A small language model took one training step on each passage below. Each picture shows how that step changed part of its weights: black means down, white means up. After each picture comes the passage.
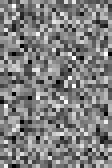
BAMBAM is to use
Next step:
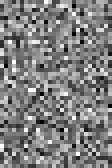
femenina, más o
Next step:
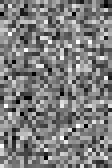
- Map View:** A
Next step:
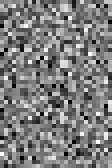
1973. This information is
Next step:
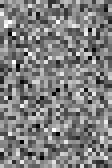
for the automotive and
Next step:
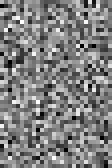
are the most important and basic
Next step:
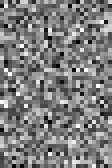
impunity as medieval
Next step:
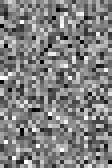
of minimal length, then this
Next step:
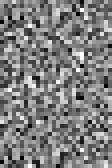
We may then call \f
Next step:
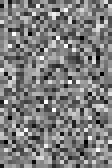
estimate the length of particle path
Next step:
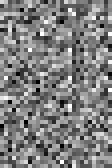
luz da teoria da
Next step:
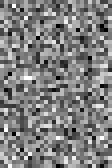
connected with the feasibility
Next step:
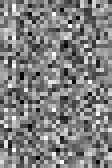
peaks in the charge distribution the
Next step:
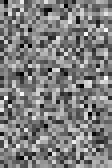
to scale as the square
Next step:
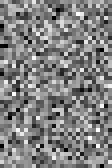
maximal width of the
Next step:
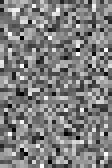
локомотивов и
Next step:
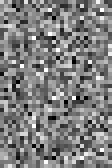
roughness [14].
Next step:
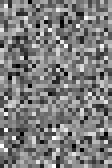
to estimate mining power
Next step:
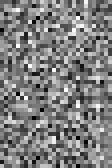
these two sources. The parameter
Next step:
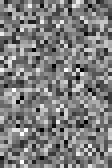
of Terramechanics},
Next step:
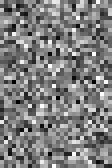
as super-massive
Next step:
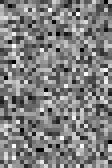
Permissible failure
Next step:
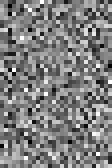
panel), the notable difference
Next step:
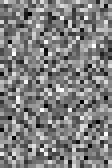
runs average) and ideal
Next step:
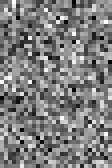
para contribuir com o
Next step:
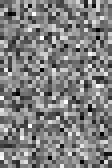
the whole species associated with
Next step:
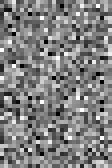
za eksperimente
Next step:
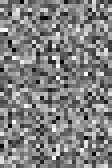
only for the demonstration of the
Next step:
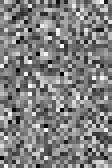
growing old. And
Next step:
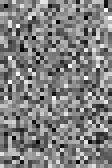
the causes and potential solutions.
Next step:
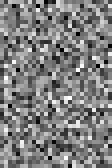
uchraydi. Bular
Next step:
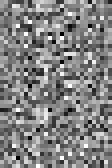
$D_l $ of a
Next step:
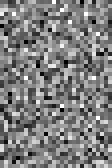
For entrepreneurs, it
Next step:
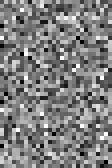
binding model and the corresponding
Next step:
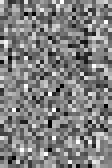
subset of the total cold
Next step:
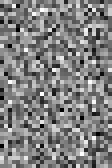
the key observation using the
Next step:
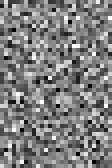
quantify the PSB
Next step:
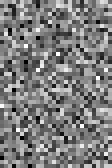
CentreD. K.
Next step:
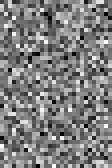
question “what kind of
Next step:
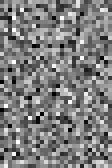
2000. This notification
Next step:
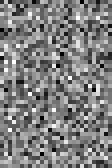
the self-consistency
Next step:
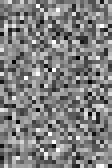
examined the association between
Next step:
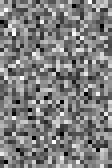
Instruments Lasers
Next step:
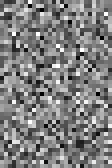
Consideremos estas
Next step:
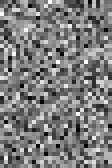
for the space of conformal
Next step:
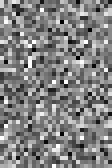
políticas de gestión
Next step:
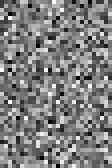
level). \begin{equation}
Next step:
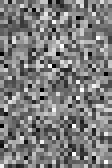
this effort is directed
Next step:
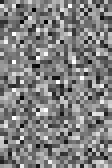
poder **direto**
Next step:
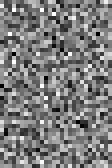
research conducted by Nga et
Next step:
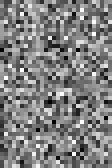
ikki tomoni
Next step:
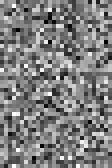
deep connection between all
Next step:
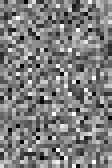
for preprocessing. Fig
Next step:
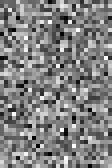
ayrim adabiy
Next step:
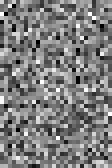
of atomic spheres were
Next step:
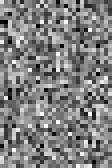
orders compared to the corresponding
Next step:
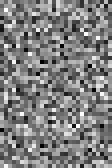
such black objects. The
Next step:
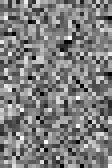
pela coordenadora
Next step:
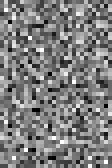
compressive strength of
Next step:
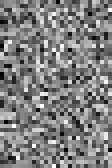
work was supported in part by
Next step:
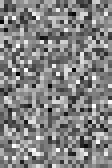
aquí realiza a su
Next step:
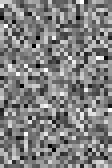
is effective, since it showed
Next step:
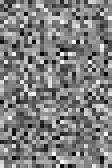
terminiga bir qator
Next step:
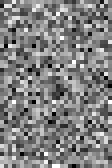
. \end{eqnarray} In
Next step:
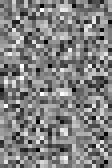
0.2, which further increased
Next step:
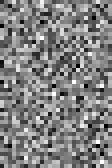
mindset of how important it
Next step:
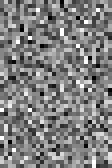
operators for the constituent
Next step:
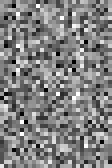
since household management
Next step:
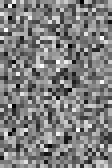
sections has 10 items.
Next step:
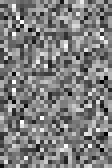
cent and 2.76 per cent
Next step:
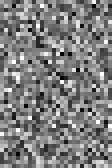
oila qurish
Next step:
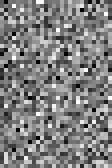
con las verdades de
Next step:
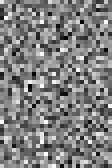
data, one can extract from
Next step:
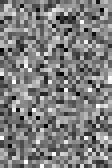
with bidirectional
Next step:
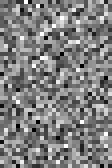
can see that the damage
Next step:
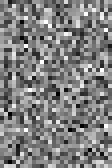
parametric dimensionality of the
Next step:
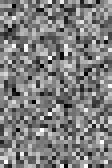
Anwendung von
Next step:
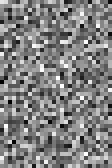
cognitive load compared to
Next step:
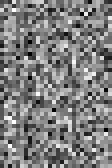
~ K_a \rightarrow
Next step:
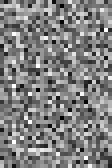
interest. The instrument which
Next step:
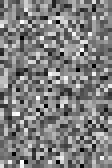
de seu preparo para
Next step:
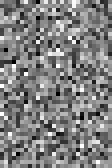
rank-ordered distributions
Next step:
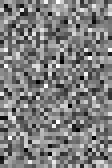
anger, rage and
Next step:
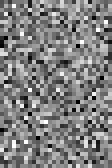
wrt the disk.
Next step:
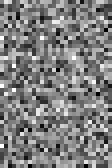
as suggested by Varol
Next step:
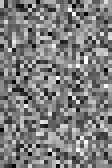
test terror article is
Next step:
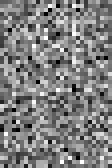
Ming Li et al.
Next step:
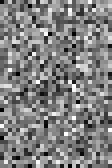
Learning Outcomes
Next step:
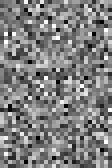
suggest that $T_c$
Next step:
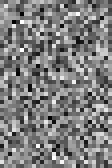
is the dual of the
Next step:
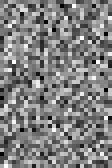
ultrasound is not
